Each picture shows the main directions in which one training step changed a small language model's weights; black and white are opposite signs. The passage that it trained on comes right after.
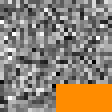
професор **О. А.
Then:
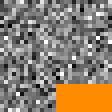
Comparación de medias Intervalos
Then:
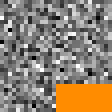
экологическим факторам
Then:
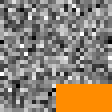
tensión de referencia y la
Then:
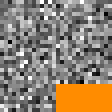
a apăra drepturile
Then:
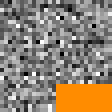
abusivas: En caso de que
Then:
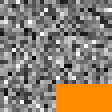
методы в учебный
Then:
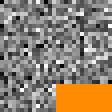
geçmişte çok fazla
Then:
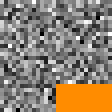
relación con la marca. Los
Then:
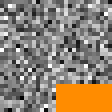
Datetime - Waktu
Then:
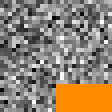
özelinde hazırlanan bu
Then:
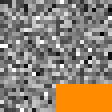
teşvik eden bu tür
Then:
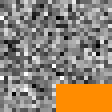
va ularning ishlatilishi bilan
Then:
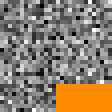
desta emenda caracteriza-se
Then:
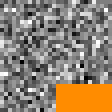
mumkin. Talabalarni
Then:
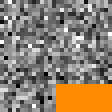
мотивации учащихся в
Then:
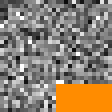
Schritt). In einem
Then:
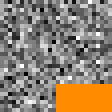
толкования. Так была
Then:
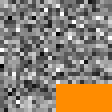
mustaqil o‘zini
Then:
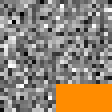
soube informar - 25 -
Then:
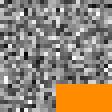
kerja menunjukkan
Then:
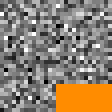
modulare Bauteile
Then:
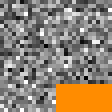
dossier can contribute to the
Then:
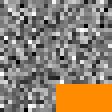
vermogen hebben om
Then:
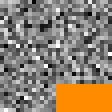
Mustaqillik yillarida
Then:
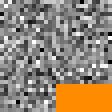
delito en general y de los
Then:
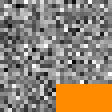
бўлиб, хитозан
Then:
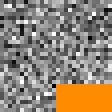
realismo politico, che si
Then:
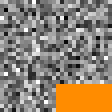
Akibatnya, untuk
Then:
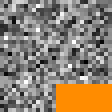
antral gastrit esa
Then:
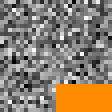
partecipanti all'evento di
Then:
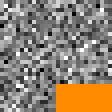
стриманість, а
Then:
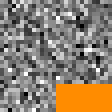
ocorreu exatamente
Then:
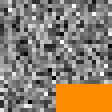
Utilizar o aplicar los
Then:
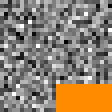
variables latentes y relaciones
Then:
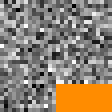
usahanya atautkah
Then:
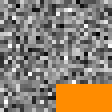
в Узбекистане - лишь
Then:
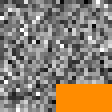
oshirilgan chora tadbirlar
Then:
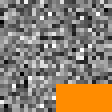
de Design E-mail:
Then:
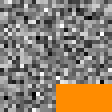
умовах трансформації
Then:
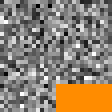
lima itu sendiri.
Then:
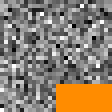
қурилиш даврий
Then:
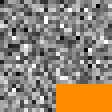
bilmaydi. Halima
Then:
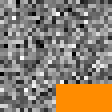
davomiyligi (1-
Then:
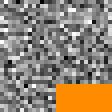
больше на 4,06 кг и
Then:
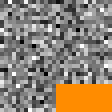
li itiba'ah,
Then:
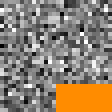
betoogde nog mocht
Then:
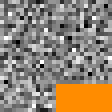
um agente, por exemplo. A
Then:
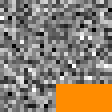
Züchtung von Populationen
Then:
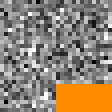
treinamento nos anos seguintes
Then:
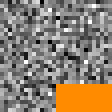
turbulente omgeving,
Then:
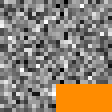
bahasa Arab menjadi
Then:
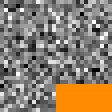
fanlari doktori, professor Maxkamov
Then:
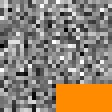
davomida orttirilgan
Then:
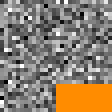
Давлатов, Р.
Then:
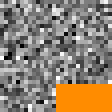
eshikni chertardi va
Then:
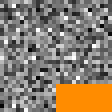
requer intervenção para reparo
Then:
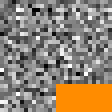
явилось функциональное
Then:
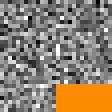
Л.С., Панин
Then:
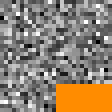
сформований на рівні
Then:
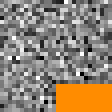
die Erfüllung seines
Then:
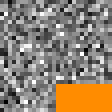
sezilarli darajada ta'sir
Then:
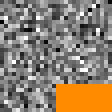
forma relativamente livre e
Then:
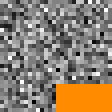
эпический жанр, школа
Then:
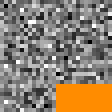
de 48 preguntas en
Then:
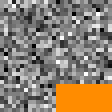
o'z axborotiga
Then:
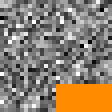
Prof. Dr. Sandra
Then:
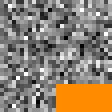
ma'lum bir sohaga xos
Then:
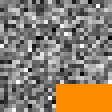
birlamchi qayta ishlash
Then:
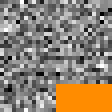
que hay entre Ciudad de
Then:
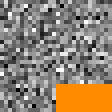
de la *Libra*, no
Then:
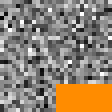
Români în între Europa
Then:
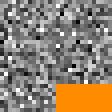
travail en collaboration Le
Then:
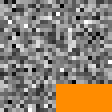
de caso, na qual a banca
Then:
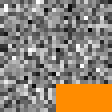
a textile azo dye
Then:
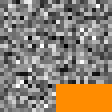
kichik o'g'lini
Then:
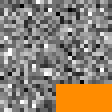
kutaman.” Ushbu
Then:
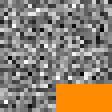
Первая книга из его
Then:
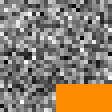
Sun ONLY through
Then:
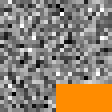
los recursos naturales, que busquen
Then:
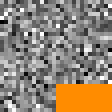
Iqtisodiyotni barqarorligini
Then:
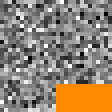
el periódico *El
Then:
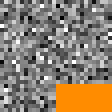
Ферид Эдгу,
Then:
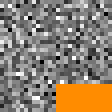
shakllantirishda muhim ahamiyat kasb
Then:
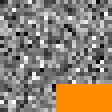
ta'minlovchi lokal
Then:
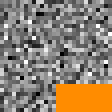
elles les préparent à
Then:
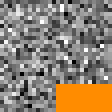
de particules fines :
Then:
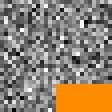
and a control group of 20
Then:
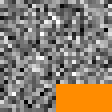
mo'jizakor sirlarini
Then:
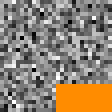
o âmbito dos seus
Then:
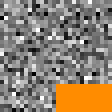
ações afirmativas, grande
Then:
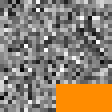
medida impactou diretamente nos
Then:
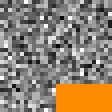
Белый А. Мысль
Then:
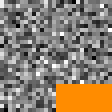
aqliy harakatlar tizimini
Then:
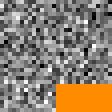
presents the student high
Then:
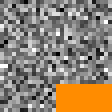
из распространенных
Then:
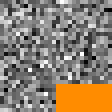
público de Teresina.**
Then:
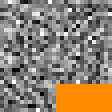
Practices, Austria,
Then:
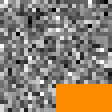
kraju pochodzi i
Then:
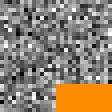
В статье даны полезные
